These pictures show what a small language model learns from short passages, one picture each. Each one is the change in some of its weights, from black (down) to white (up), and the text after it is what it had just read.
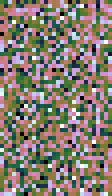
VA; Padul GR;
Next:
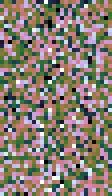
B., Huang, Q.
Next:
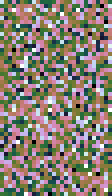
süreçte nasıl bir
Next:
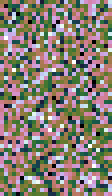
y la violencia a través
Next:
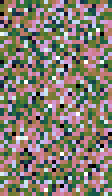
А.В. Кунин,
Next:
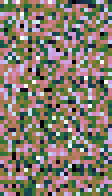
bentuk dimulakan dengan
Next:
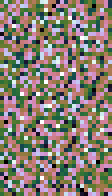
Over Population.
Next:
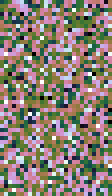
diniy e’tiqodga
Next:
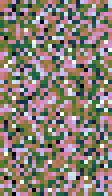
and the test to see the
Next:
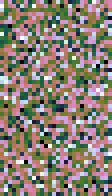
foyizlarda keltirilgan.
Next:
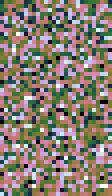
выше, что окажет
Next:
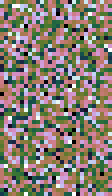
форм, а если и
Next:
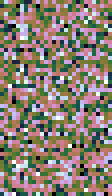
minimum yang ketat
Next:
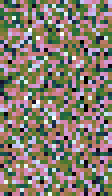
hamda tilshunoslik
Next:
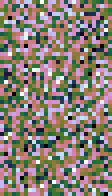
kiradi. Ozuqa
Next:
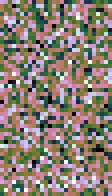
a consistência dos dados entre a
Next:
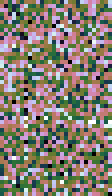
y fragmentos, siendo
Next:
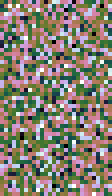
di installazione ~
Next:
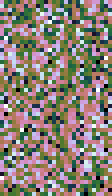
In his article "The
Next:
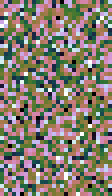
развитой личности в
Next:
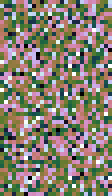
em Unidades Básicas de
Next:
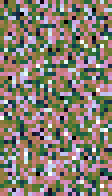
il XIV l'area del
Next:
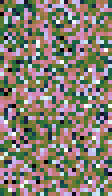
забезпечити вихід
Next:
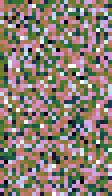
distintos a los míos
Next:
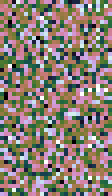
к.ф.н., доцент
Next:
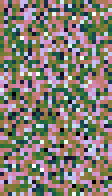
musiqa, estetika fanlari
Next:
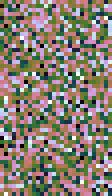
o que resulta na não
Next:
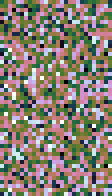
и услуги и как
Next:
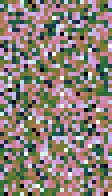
comunicarea are una din cele
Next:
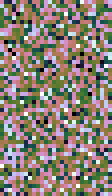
materials, you must
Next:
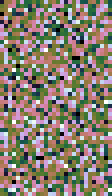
Абу Али ибн
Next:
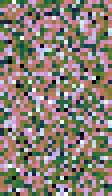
Quyidagi tenglama bilan
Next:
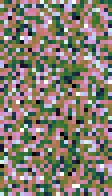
wszystko, co
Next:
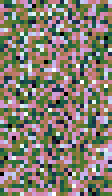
em alunos do 1º
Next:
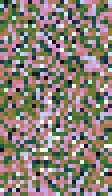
manzarasi yaralishi va
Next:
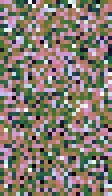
keltirib, simpleks
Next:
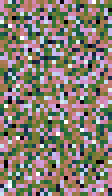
didácticas en el
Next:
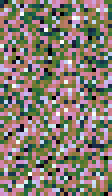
dibangun melalui
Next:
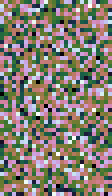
предотвращать выход
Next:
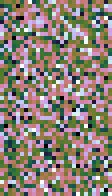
o vzyaskanii
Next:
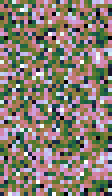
ko'rsatkich esa
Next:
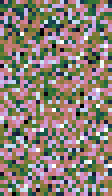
в частности. Между
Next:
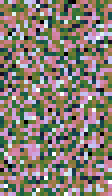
million children out of
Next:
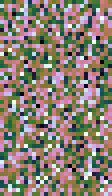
are important interactions
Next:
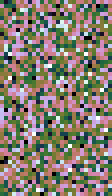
bolalik davrida
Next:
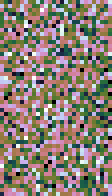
la ciudadanía de más
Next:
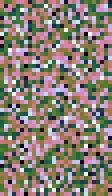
keyin Usmon
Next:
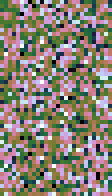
caixas apresentadas
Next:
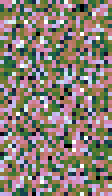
fuqi, mbulimi
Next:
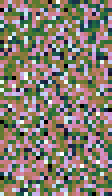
Гиссарской долины
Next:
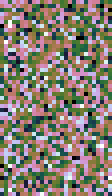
that water intake
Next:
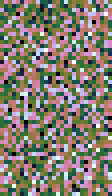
5A y se analizaron dos
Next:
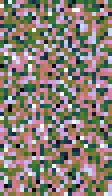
Prenada Media -
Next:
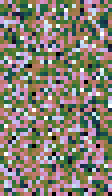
se consideró la evaluación
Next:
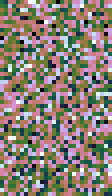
ajratgan vaqti,
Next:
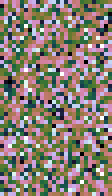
- González,
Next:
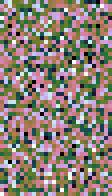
corresponds to the key
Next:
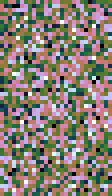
uchun 13 tadan ko'proq
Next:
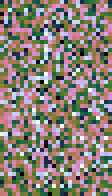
В., Рудык Э.
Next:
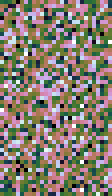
“programa” concentra
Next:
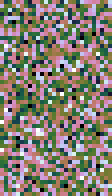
2019). Na maioria dos
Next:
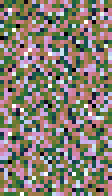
economia da região.
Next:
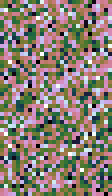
educational sciences. 2021.
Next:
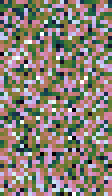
возрастает в
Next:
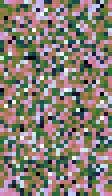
Monteiro Lima De
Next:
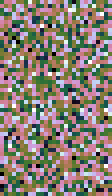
yaratilgan. Bu funksiya
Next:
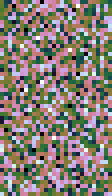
de la Société de
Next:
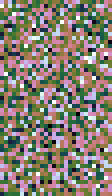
dem Schiff „Mikhail
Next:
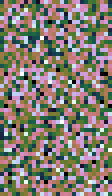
«поражение было
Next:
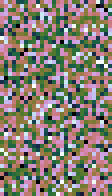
Hossain, M.,
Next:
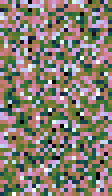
le traitement de soutien
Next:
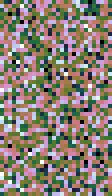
rejalashtirish hamda
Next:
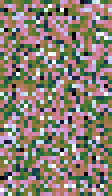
(January, AQI
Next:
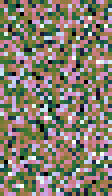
is a formalised process of
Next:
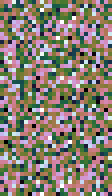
Turli tarixiy davrlarda
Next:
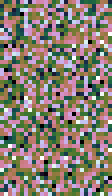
these pedagogues.
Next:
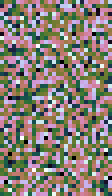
Es imprescindible una
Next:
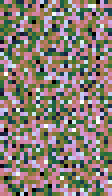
кенг ёйилган ва
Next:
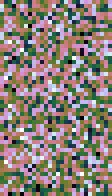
Ushbu mashqda
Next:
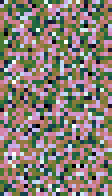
ortalama puanı
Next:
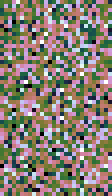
sempat mengalami
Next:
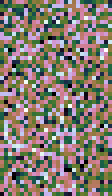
в виде насилия,
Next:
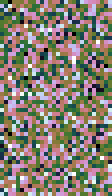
jozibadorligini oshirish,
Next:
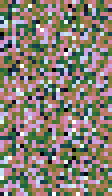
kuchaytirish maqsadida
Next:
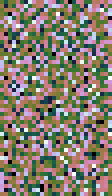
yüksek olduğunu
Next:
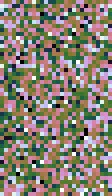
UICN LC Zale
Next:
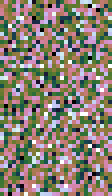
en este reflujo, está
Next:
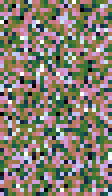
anteriormente conforme
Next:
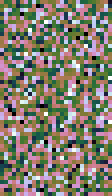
The Ming's Yard,
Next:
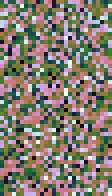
мистецтва на
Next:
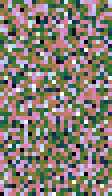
5. Yanada samarali
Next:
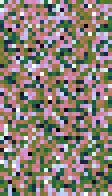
a Salto y 'La
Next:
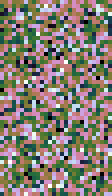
статье представлена
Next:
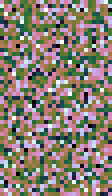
ekonomistiv [The
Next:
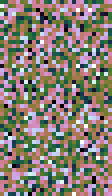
opere e non quelle
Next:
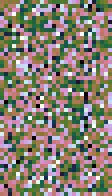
oshirilayotgan yangi
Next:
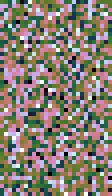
maxsus fan sohasi.
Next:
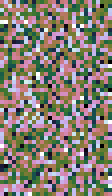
мазмуни ва фаолият
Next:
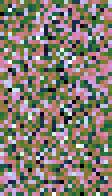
Ф., & Салимов,
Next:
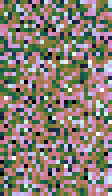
algunos casos, son
